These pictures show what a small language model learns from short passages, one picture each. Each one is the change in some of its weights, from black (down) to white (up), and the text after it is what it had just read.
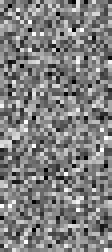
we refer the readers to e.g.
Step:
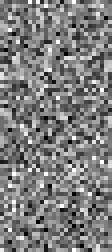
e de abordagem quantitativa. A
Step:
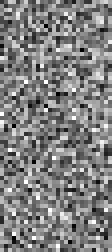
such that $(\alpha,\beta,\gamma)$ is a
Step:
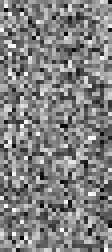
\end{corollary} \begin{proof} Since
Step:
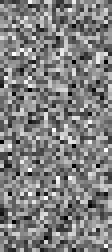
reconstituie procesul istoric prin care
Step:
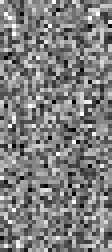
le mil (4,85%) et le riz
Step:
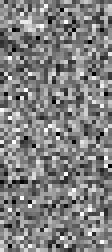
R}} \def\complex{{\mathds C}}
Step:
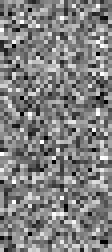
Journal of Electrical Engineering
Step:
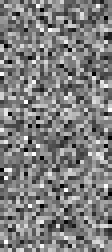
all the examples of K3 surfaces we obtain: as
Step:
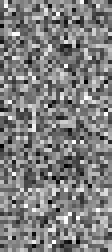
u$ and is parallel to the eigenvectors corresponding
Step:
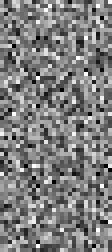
sich bewusst, dass
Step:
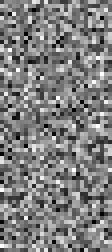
of economic activity and support of socially
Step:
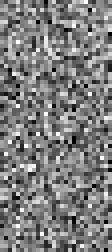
гг., представляет собой
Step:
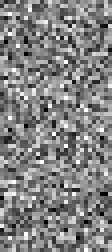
dt\cr\hfill -\int _\R
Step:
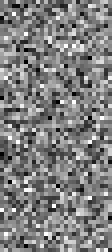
social generado en torno a una opinión
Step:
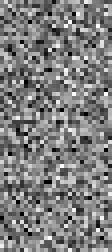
necessitam desse recurso. A
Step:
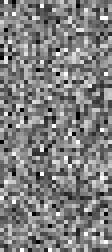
anthology of modern Christian views
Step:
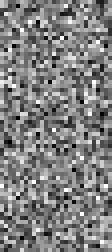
conjecture \jour Turkish J. of
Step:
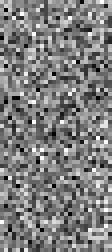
other two are defined as pseudo-differential operators,
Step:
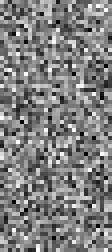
case. Recall that a separable finite von Neumann
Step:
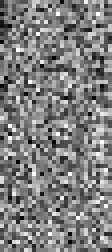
in applications and it was his idea that combination of
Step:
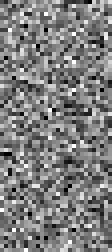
HOST-EXAM Extended? -
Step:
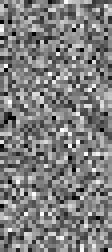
not change its sign on the interval $[t, t
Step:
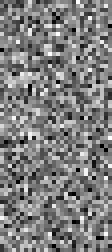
más pacífica y respetuosa de
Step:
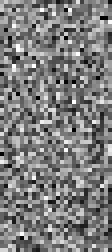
et al., 2012). En la rama
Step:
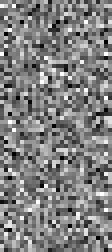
)$. We then consider unital embeddings
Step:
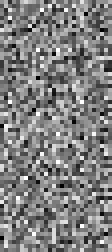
должен как можно быстрее
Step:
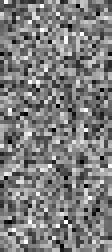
année 50 étudiants, ce qui
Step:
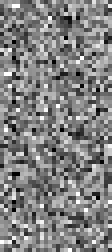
$Y$ and the probabilistic derangement
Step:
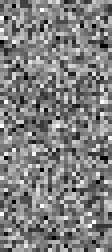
with the Department of Electrical
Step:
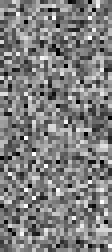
$TX|_M$, we choose oriented
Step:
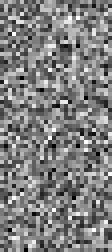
The computation of $S$ involves the following
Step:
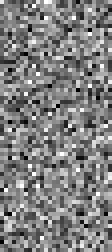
yarador jangchilarni otaliqqa
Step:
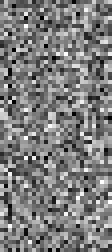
Tarix yetti yuz on uch erdi
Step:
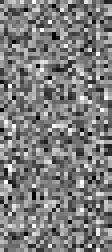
manbalaridan foydalanishga katta
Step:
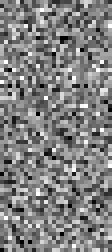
artística o la prioridad social.
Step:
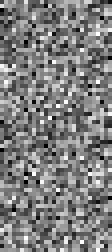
формировании пешеходных
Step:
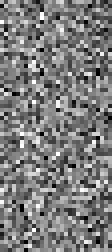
40 dos 60 genes relacionados a esse
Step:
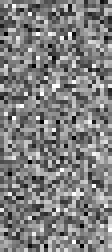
and polynomials} From \eqref{9}, we note
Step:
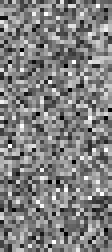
and ideal triangulations of a 3-manifold.
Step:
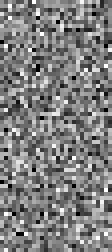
the stability diagram for the triangular wave are described
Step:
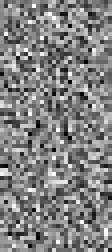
q_i \otimes y_i x_i
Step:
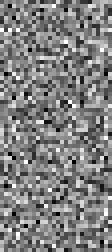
the multiplication of the equation by a test function from a
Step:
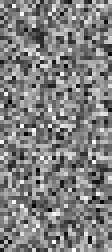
applications to statistical inference for random graphs,
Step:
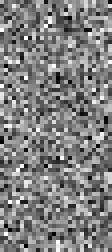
words $\bb_l$ is a reduced expression for
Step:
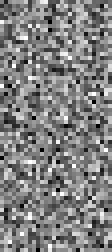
y aprender geografía para un mundo
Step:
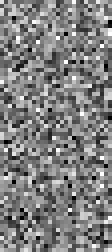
Groep IV en groep VI
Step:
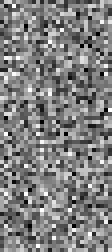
the equality $a({\cal Q},{\cal
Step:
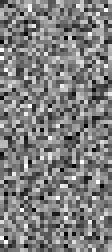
of such problems have been extensively analyzed
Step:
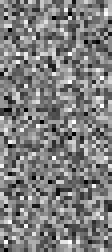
\sl contains $p$}\\ const\quad
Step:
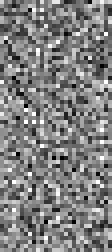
assume throughout that $\lambda(t) >
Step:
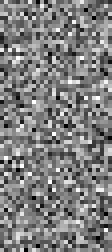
both its classical and fractional forms. Numerical
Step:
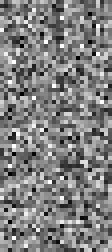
chas bog'laydi. Har bir
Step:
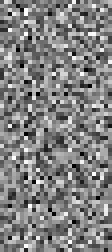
separado la experiencia previa a la
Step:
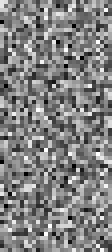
culoarea roșie sunt
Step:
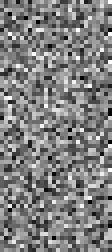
тамға, контроллер,
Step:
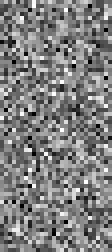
some rough lower bounds that will be useful in our
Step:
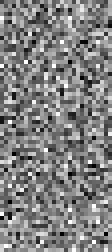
sesiones teóricas para facilitar
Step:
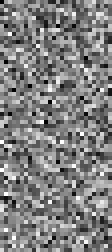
for $s>1$, then for $t
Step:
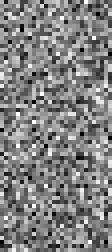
numbers. The set of complex numbers $\mathbb C
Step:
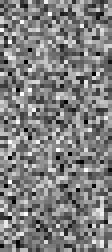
in the XXI centuries. During
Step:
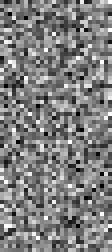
ташқари, турли
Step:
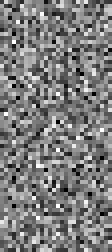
gorizontal va vertikal aloqalar bilan
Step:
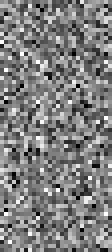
muestra tan amplia como consecuencia de
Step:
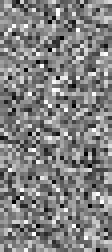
Europa principiul echilibrului de
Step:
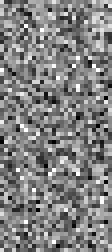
in $\overline{F_1}$, we obtain the
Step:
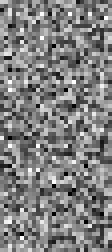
\left\{ \begin{array}{l}
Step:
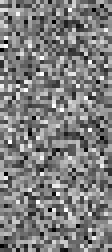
infinite-dimensional linear system can be solved by
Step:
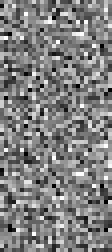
после операции – $0,76
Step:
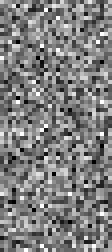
duré deux mois ou plus. 83
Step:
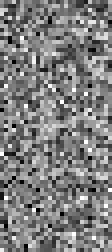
that reduce $ \avginf $ on average.
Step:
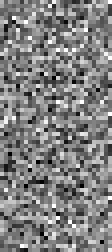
А. та Яценко, Р.
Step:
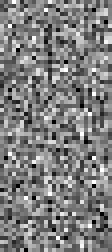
control problem rather than the performance analysis (fixed
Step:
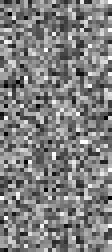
ташқари, инглизча
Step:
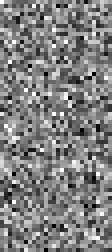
oraz czasu jaki
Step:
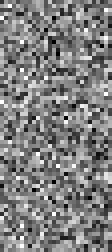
0 \end{align*} for all $\varepsilon$.
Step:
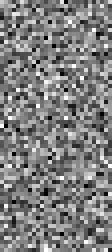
part may repeat. \end{quote}
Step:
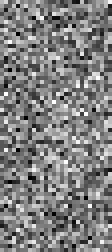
суффиксами субъективной
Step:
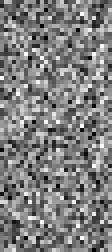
los materiales y experiencias más accesibles
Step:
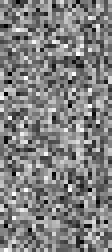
İslâm’ın özüne
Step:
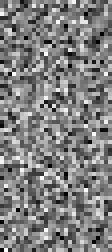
de compreender e é através das trocas
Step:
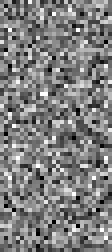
largo. Fue corriente ver
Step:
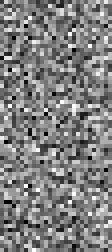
is a star algebra with differential calculus for which the
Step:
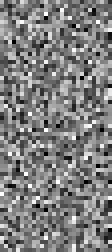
muhit yaratish har bir jamiyatning
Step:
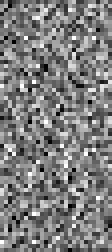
con pseudopotenciales o wavelets.
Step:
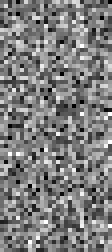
Z-вариометры оказывает
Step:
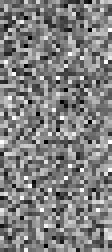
Ўзбекистон совет
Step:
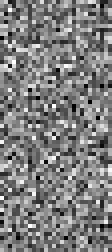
Our second lemma is standard, for example, see Proposition
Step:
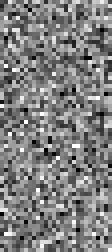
Theorem \ref{t-h1} combined
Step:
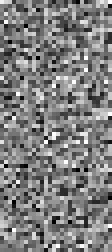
Розробка обкладинки
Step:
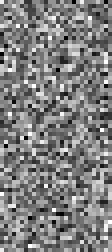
the domain is large enough, we may assume that
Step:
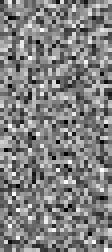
we get the following corollary. \begin{cor}
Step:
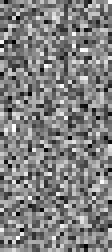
показників нормування виробітку;
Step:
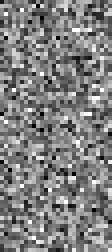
relativement stables sur vari\'et\'es
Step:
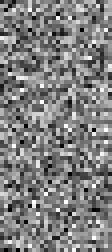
This article is dedicated to comparison of
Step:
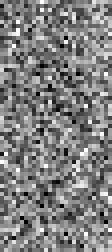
the orbit of $s$, and $H$ be
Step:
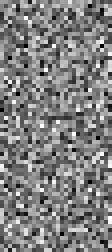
talabalarni ta'limning keyingi
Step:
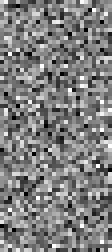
144 ч.). Может быть
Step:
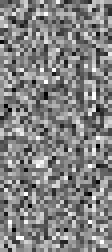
te worden in samenhang met systemen
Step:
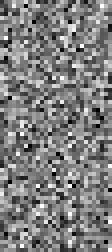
o objetivo de otimizar o
